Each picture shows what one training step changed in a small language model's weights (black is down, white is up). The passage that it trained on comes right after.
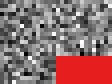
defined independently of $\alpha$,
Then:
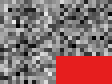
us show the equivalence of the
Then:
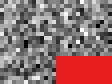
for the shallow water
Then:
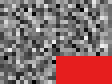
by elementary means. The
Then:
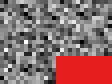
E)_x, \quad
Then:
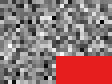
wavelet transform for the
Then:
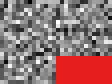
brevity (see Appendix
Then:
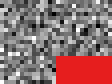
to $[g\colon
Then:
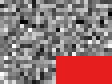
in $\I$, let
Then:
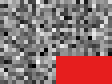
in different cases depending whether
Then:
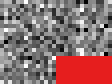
have been implemented in the
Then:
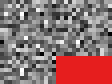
are randomly duplicated.
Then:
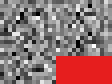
Sekar} is the
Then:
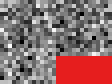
the conjugacy problem for the classes
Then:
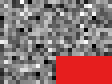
Yangians like
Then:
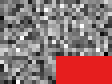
initial framework that demonstrates how
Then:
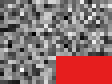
organized as follows. We
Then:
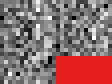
situations appear by considering modified
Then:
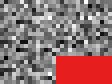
Lemma 6, there are terms
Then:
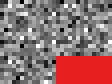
\end{theorem} We
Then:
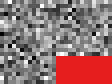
well-behaved are only that
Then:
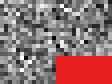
and $bd(D)$
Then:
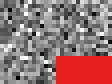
half-plane and converges
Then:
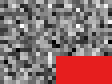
on, whenever we consider a
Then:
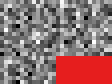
vague about it.
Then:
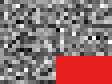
it, assume that there is
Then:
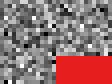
so that the partition function
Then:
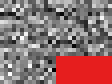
the ones that are associated to
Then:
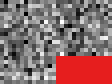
x \\ \Delta y
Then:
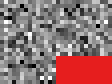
reduced. Thus, from now
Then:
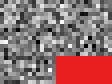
for Weierstrass
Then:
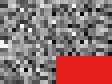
on these nodes with this
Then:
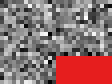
satisfying $|K_{\tilde
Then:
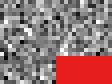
condition for norm-based
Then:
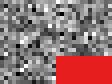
positive $x$-axis
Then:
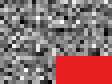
$\Lambda$ are nonnegative,
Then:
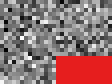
the \csl-algebra
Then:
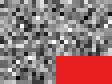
of $i$ on the
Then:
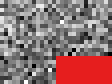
a variant of this result
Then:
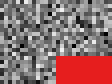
$\mathcal{R}$ may
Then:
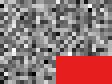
$M$ starting designs
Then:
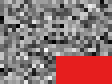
utilizing the theory of ends
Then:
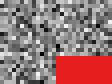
of $V$ in
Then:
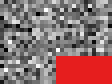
PDE-constraints this
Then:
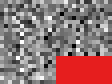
view of the importance of
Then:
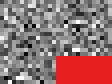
denote vertical concatenation
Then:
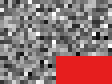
\caption{Cell decomposition
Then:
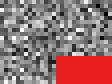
result [S] and a
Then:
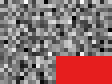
and meets the desired
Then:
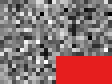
distance from the user,
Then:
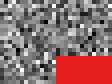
\vskip2mm \noindent
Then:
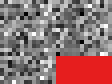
B-tipping event.
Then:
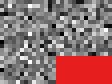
{\mathrm d} a,
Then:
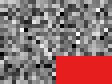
the commutativity of the
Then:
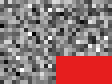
the graded dimensions of vertex operator
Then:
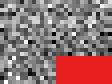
that they rely on
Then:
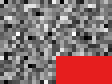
Nevertheless, it is shown
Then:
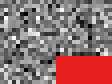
$\tilde{X}$. Since
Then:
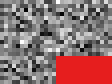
by the $i$-th
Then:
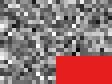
as \begin{align}
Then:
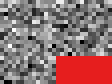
the constraints. Both
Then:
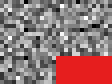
Jordan algebra (that
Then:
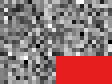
upper and lower bounds on the
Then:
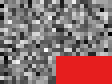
theorem. The symplectic case is
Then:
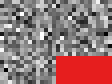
homology of $X$
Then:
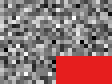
to DC OPF
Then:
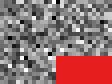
forcing -- let us look at
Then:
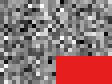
every $X_0
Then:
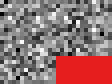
\ Proof of Theorem.} We
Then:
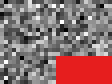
\right).$$ Choose ${\varepsilon
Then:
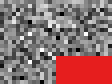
or the corresponding group element in
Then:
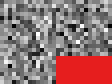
obtain a certain von Neumann
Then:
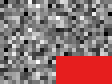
\Lambda$ into the
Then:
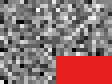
references there for a further
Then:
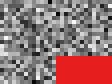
set $\Gamma$ can be
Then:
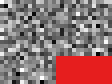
to an entire function of finite
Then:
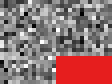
0$ such that $p
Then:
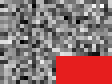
in $\PrSt$ as
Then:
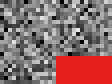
hull is the maximization of
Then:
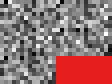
is a version of one result
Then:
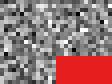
where $\theta_1$
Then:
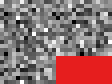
we note that $\tr
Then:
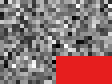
is composed of limits of
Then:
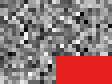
closed Jordan regions such that
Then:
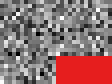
poles with $\RE
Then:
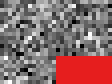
if it possesses
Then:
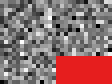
algebraic extension of basic field.
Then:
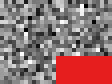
Rips, Sapir
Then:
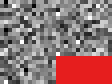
is replaced by \ben
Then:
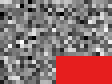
the subsequent sections,
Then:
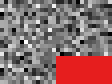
\cite{Gu}, who
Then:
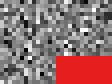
$\tau_c$ is
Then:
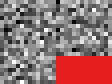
we always assume that \
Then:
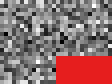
of functions based on the
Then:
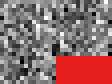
yield a formal three-term
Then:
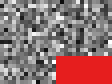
$H^k \oplus
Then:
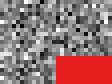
analytic for ${\rm Im}
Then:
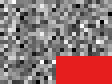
$y$ using a local
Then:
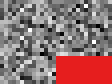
blowup morphism, even in
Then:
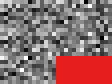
the earlier work, the
